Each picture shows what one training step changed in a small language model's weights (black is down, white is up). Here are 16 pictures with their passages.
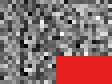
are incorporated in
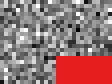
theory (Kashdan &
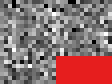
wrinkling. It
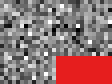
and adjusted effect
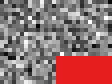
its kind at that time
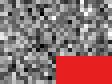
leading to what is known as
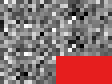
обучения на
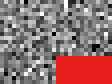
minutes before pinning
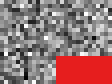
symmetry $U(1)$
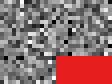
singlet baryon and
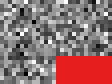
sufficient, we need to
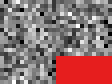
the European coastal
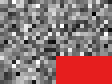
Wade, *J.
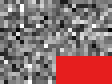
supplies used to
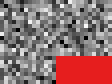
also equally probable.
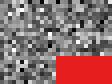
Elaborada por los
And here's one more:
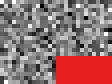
bursts in Ref.
